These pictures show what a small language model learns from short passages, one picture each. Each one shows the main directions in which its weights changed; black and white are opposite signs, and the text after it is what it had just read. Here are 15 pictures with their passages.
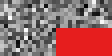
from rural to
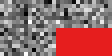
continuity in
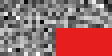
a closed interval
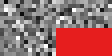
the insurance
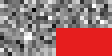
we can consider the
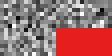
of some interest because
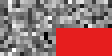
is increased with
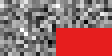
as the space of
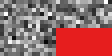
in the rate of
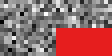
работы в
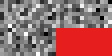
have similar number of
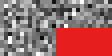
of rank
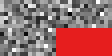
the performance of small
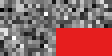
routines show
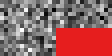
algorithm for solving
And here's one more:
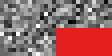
Lachen und
